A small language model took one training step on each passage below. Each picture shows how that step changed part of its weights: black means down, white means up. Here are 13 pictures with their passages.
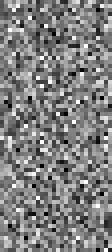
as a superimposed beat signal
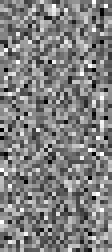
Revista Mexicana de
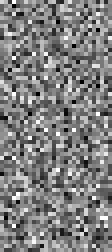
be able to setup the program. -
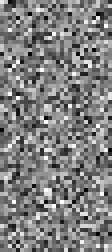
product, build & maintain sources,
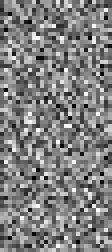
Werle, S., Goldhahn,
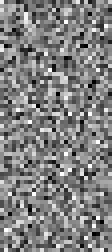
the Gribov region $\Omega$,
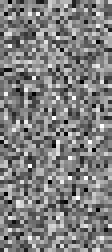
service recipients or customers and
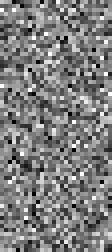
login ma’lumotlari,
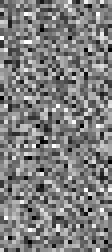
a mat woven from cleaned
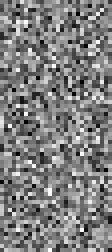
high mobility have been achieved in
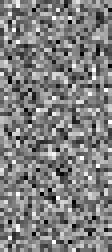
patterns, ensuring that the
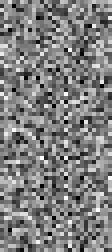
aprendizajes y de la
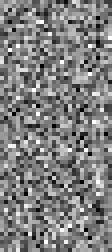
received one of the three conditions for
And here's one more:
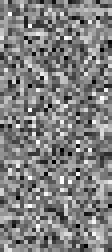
he has received Gold medal and
